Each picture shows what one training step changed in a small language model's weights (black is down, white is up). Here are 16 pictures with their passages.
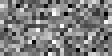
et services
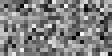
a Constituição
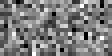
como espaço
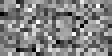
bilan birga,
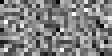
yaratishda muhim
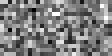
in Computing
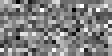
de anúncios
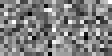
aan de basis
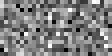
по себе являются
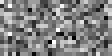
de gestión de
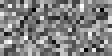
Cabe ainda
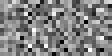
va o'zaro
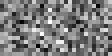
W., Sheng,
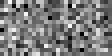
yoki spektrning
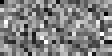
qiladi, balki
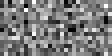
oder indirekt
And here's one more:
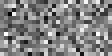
y constituyen un
